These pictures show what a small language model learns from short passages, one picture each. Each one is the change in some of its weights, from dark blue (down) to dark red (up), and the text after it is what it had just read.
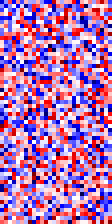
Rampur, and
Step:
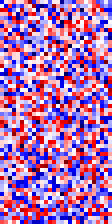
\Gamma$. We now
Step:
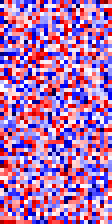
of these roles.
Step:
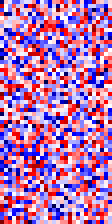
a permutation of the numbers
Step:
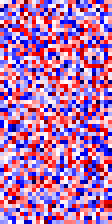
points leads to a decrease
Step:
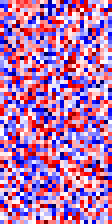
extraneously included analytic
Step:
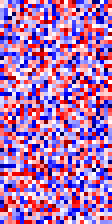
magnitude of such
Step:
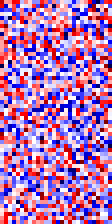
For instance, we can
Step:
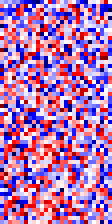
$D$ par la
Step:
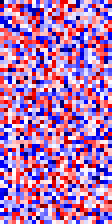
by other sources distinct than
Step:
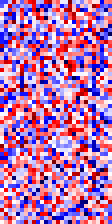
binary classifiers
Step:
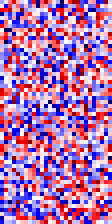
the ChatGPT
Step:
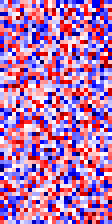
Prescribing of
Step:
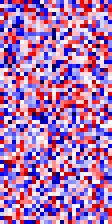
$\varphi \left(
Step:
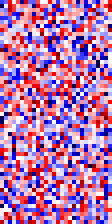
emergence. 3.
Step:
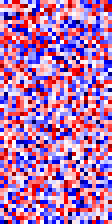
systems most prevalent
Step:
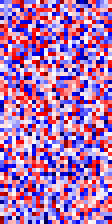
operating conditions for power
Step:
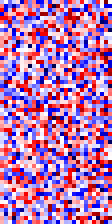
perpendicular distance
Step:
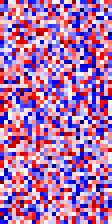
TABLE V-
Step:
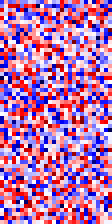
satisfies (A), and
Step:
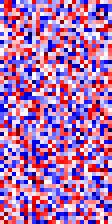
to abrasive
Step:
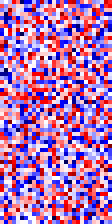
specific DNA positions or
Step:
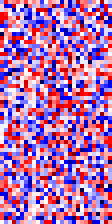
rapid, precise, and
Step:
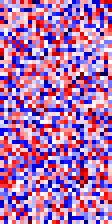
In the case of constant
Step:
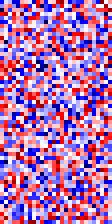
on MBD in
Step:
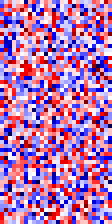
Abstract A
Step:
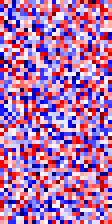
by $A$ are
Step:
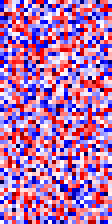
on which was written by
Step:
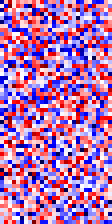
their knowledge by reading
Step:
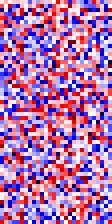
quantum tangent space via
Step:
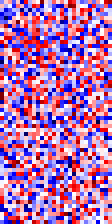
composition. This morphism is
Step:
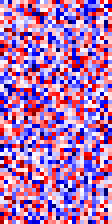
the same time, the
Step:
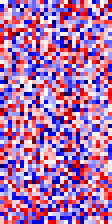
the errors as vertical
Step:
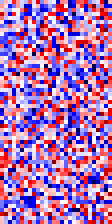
of Dyck paths
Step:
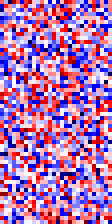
rejection region specified for
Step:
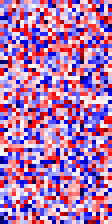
To ensure a fair
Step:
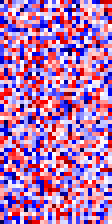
of the chain. That
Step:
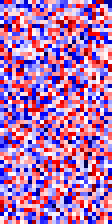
with alkaline
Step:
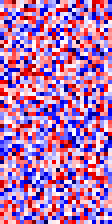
electronic payments
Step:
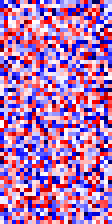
Package KO
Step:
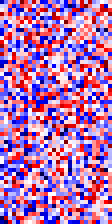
considered in the era
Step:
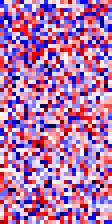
but there is no significant
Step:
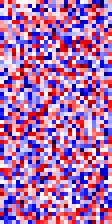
NLP tasks.
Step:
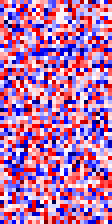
factors are associated with whether
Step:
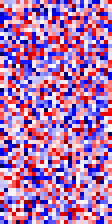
characterize the case when
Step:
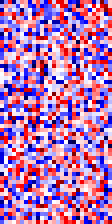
in the sequel.
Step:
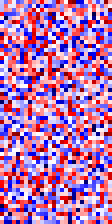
local governments that address
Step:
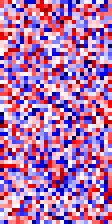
of yarns in
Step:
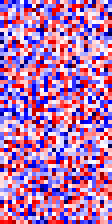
of the imide
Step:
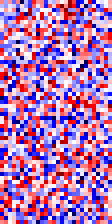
organic compounds for
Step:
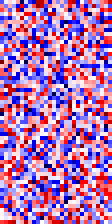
coefficients of the linear
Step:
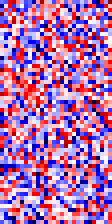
of Small and
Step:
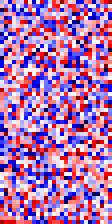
of asthma control
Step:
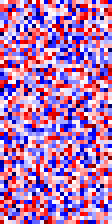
(the title,
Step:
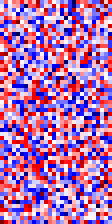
deal with this, we
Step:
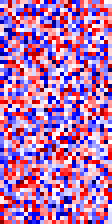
the students to improve their
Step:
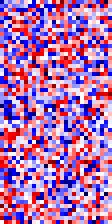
from optimal condition to clinical
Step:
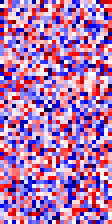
part (1) of
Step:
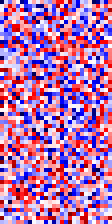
Excel and Statistical
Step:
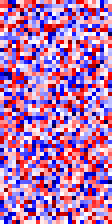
who came with
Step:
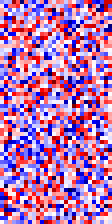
using POD (blue
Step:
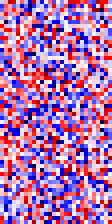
cases $\tG=
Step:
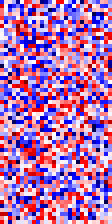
can see that $\dim
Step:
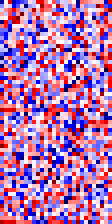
of methylene
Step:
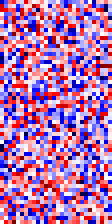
at least $3$.
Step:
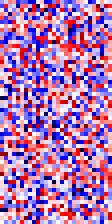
the supermarket
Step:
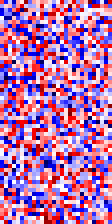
assumptions are violated
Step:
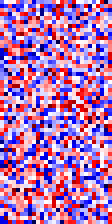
take $\phi$ from
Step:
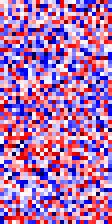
$H \in
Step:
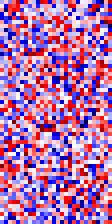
Consequently, the final
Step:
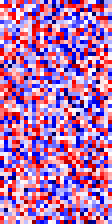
Indies Being the
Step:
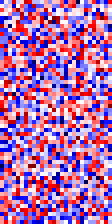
find a more complicated
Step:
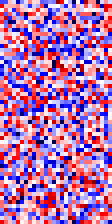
moment there is no
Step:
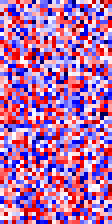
\ldots$ to refer
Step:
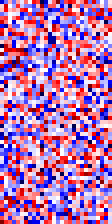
The analogous thio
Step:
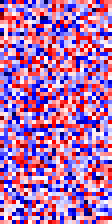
consistent and asymptotically normal
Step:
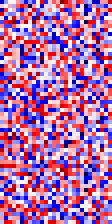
of software development time and
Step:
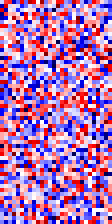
for modular curves.}
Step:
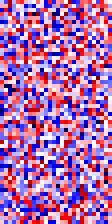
the description of a
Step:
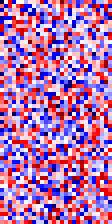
by variation in the
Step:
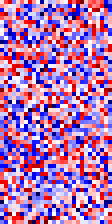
the fuzzy
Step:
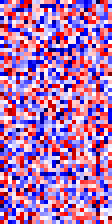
loads for which the
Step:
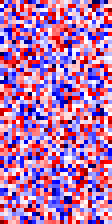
plot includes the experimental results
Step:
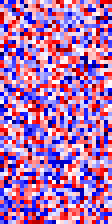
a diagonal block, so
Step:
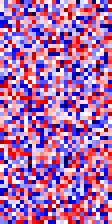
English Russian
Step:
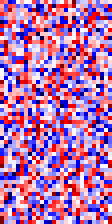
cycle enrichment is
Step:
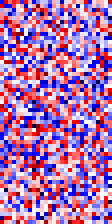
a critical weak point,
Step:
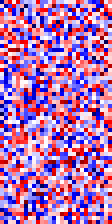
and reformed, and
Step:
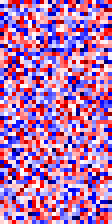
Table 1. The data
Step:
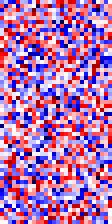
a multimodal
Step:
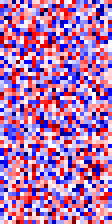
dynamical system by integrating
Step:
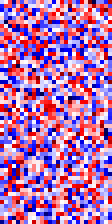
are appropriate. The manuscript
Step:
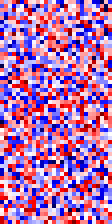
can be found online at
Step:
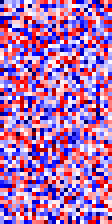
requirements for noise reduction and
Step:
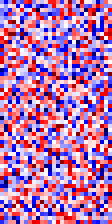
budget. This
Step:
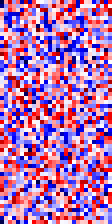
have identical distribution.
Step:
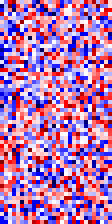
by Cases 1,
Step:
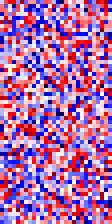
Two FGDs
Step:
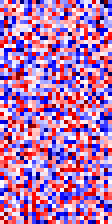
to traditional antifungal
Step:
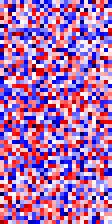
a unique deterministic
